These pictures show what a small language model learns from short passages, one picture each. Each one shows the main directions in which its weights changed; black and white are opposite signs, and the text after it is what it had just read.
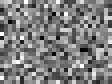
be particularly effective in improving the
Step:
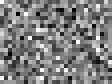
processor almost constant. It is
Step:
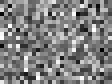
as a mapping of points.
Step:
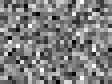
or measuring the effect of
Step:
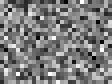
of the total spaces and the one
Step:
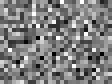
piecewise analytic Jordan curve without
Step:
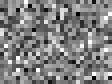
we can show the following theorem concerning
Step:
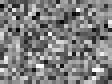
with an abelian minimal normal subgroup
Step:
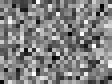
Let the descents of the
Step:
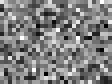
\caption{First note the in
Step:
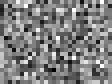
practice. Numerical results are presented
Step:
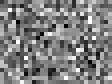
The initial pre-shock
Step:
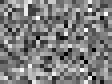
from the same contraction mapping argument as
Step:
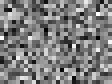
and $x_j \sim
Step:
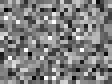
Vittoria 15,
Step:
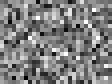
This is due to the fact that
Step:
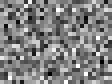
level-sets that has guaranteed
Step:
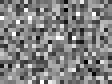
coupled MF-FBSDE
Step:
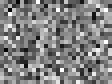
variable, so the results in the
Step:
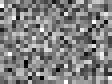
{\em J. Reine
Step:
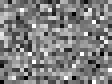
dt \qquad (\text{by
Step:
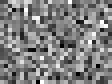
$\alpha_i$ from the
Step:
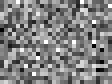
and similarly for normal maps. By
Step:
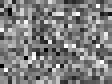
$(k \odot u, k
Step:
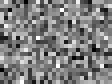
condition, these are analogs of
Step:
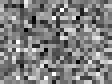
$E$ labelled by
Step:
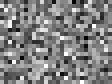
generally {\em asymmetric},
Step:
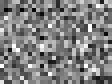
existence of a distortion map
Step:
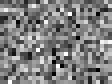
N(L)$. This completes our
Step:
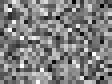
and $M$ look as
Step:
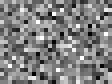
maximal $k$-torus
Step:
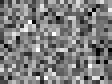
first example the short term task
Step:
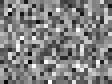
be any. We set \[
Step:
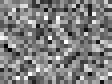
proper{\rm ,} birational
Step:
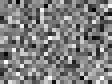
bundle on $X$ and pick
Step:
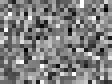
$\H_2$ of analytic
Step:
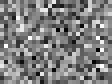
$\mathbf a_i \in
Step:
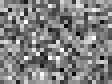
Thomas among the
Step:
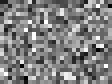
degeneracy lightlike point of
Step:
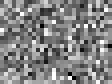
analytic Vector Fields
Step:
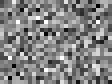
we prove Liouville-type
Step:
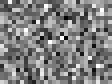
of riemannian manifold on
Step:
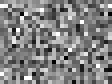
integer $t\geq 7$
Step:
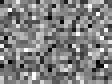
Cartan for $\chi$, so
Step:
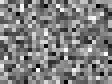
approximate by finite point sets, in
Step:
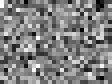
voltage profiles in the
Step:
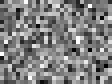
the accuracy of numerical simulations. In
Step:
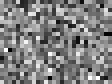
However, the error doesn't
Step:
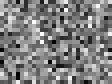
in addition has a free isometric
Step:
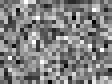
This shows that the determinant in the
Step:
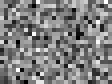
smooth complete Riemannian manifold. Let
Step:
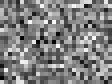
We now study the maximal head
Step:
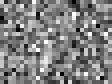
if for every regular closed set
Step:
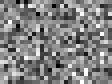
$u$, then it is
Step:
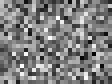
simply reverse the order of
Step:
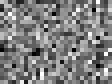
a meromorphic function on
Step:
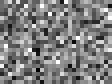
example, in sharp contrast with the
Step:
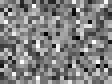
a result, the original wavefield
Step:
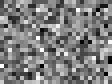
new family of explicit resolvent
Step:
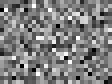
a slight misuse of variable
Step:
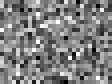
Central Limit Theorem and
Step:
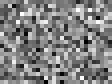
mentioned properties, i.e.
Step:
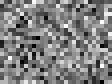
< b + h < \infty
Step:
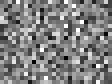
maps on a set $\Lambda$
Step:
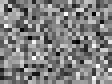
we have $x N_\sigma
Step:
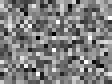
Theorem in the setting of general fields
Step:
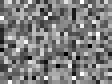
produce accurate flux approximations. Mixed
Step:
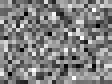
later use that all the rectangles
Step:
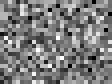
*Precious Mirror
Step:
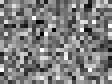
will study separately the Abelian
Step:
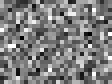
IVP for the sequence of equations
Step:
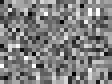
and the order of any element of
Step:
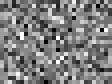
which move $j$ a sufficiently
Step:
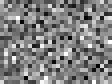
vectors of $N$ ones and
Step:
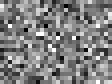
mesures harmoniques des
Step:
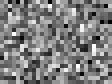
is independent of the choice of
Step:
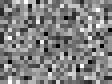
$F$ are known as the
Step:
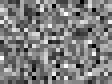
}\] incorporating the isomorphisms
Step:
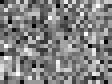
in convergence over parameters has been discussed
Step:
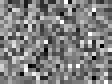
found in the transition region from
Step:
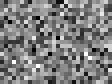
of degree at least~$8$
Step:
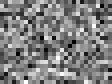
\pl k_n \pl
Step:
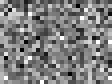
of the RSI with respect to
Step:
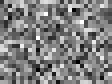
number and the table read vertically
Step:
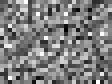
material (cooling down as
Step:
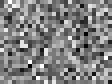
over $S$. In the same
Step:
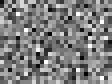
bounded structure. A sufficient (and
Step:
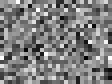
we will later take to depend on
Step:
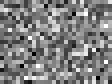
\quad \pv=
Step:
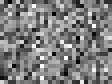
I$, the topological diagram on the
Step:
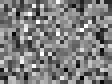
the proceeding ranges.
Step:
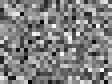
{Integer} matrices and
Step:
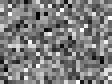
at infinity and it is strictly
